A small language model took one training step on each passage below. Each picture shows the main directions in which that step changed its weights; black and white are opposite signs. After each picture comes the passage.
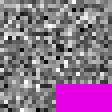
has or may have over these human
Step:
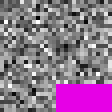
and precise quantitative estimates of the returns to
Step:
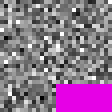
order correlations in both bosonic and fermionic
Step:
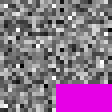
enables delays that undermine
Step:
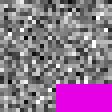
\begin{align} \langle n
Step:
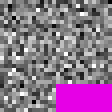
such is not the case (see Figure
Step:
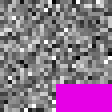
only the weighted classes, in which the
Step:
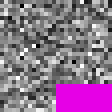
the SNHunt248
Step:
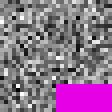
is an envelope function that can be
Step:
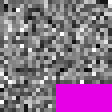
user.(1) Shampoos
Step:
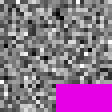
frequency of the applied field. Moreover, the
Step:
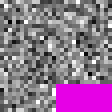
accordance with $v_{\rm
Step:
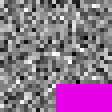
multiplicity was expressed by s =
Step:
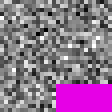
Universitaria, Pabellón
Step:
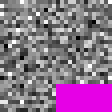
(2008) statements that people who are
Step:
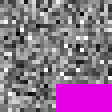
the solution. For instance, assuming that
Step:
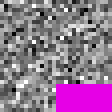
mathematical model Year U_{ICT}
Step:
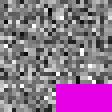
as orbital decay. This phenomenon is the rotation
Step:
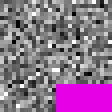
being $q_0$ the typical atomic
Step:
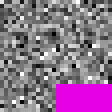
in the use of village development
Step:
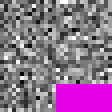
models on PTB-XL datasets,
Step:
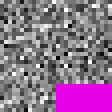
by spontaneous speech in more severe cases.
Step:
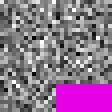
149}. It was classified as
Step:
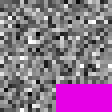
In this paper, a modified orthogonal matching
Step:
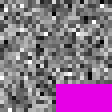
Keywords: Biochemical analysis,
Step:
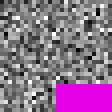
The coupons were then put into an
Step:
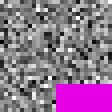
of monitoring costs as complex discussions regarding the reasons
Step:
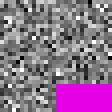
locally within the secure perimeter, while
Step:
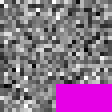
large $N_c$ treatment fails
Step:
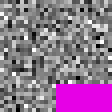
the Instructional learning module by
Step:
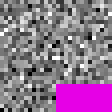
obtain a financial incentive.
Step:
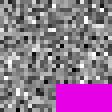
the "environment of expected use"
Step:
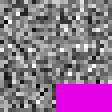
were investigated in 15 African countries using
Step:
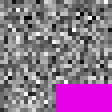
equipment shown in fig. 2
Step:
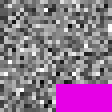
that side of the family. Doing well
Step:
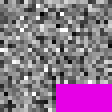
for the generalization of the results.
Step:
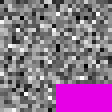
{Hartmann}, {Arnal},
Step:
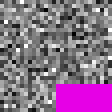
20% of the elements in matrix T are
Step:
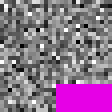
determination of $|V_{ub}|$ from
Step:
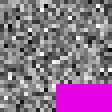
I should refer that in the Cartesian
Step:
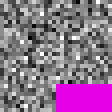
sensing outputs for water resources management.
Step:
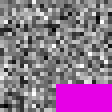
is completely free. This is the first
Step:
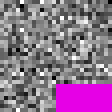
capillary that acts as a sensitive
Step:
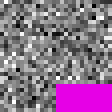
for example, in the study for the
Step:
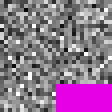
since the "absence" of such a
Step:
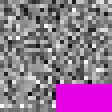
responsibility practices and the performance of oil and
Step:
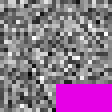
others vs. A P Agencies
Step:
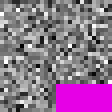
the State Open Science Policy in
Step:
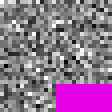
the zero-dispersion pressure is
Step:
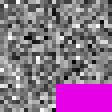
initial density field $\rho_0$ taken
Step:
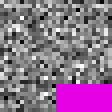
of NiTiO₃ match the
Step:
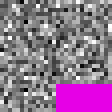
unbalanced force. The simulation is performed
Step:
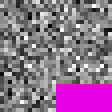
along the $m/t=0$
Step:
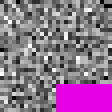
speeds up the diagnostic process, but
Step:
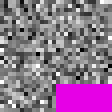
try to answer this fundamental question,
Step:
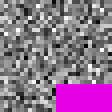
appear to degrade the amount of entanglement
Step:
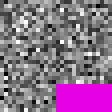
hyperspectral Cellulose
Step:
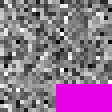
A_2 \dot\theta +
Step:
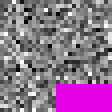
to be $h_s \equiv
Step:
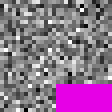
require a global ledger to track
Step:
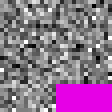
meaning 'action de refouler
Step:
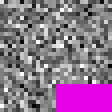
of an electromagnetic field, both free and with
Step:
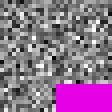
clock angle perspective} % %
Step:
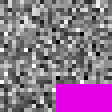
provide and improve quality services without neglecting
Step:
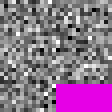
work \cite{4}, it makes it
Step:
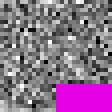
publicly available due to confidentiality
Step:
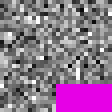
gravitational field in digital form Fig.5.
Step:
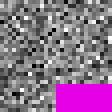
In this article we will focus on the
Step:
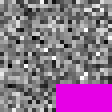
we employed sliding mode control theory to achieve
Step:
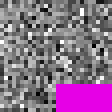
fuel consumption and emissions
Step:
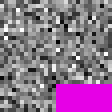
gain and the additional two production cycles per
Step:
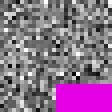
copper. To be more precise, we
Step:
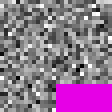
audio generation has also made rapid progress in
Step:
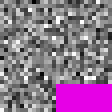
balance and muscle strength in older adults:
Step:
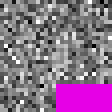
international research findings and trends to create new
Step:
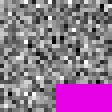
The selection of 'Sustainable
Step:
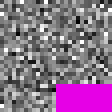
simpler than eucaryotes and better
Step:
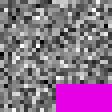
Validation for Document and Publication
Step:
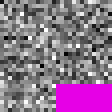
diagonalizing $H_{\text{low
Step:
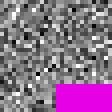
"conservation, recreation &
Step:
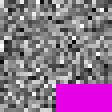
$R$ and $\varepsilon_0 =
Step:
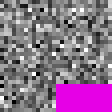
turned green and a dark:green compound
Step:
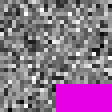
controlled trial. *BMC
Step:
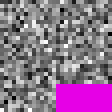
situations are represented by Perfect Authentic
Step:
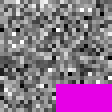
YZ plane (option 5)
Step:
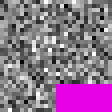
circle of urban agglomerations,
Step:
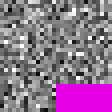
corresponding variable $x_i$ and
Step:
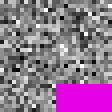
the model that best fits the data is the
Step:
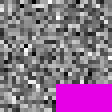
Table 9 shows the differences in the mean of
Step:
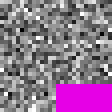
input layer of our proposed multimodal
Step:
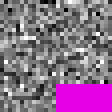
Hurwitz’s special
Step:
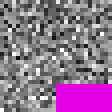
of personalization, necessitate
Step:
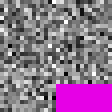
items had very good discriminating index,
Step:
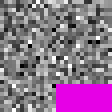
Research}} \bibinfo{volume}{56},
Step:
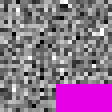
exposure times. This calls for comparatively
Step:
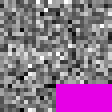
the contents of. \\ \hline
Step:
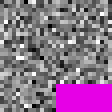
are mean ± SD or %.
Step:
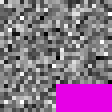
of locations across the carbonate plain on
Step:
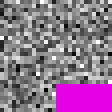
Patients Goh Chin Guan
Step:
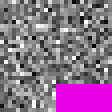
the Gupta-Bleuler
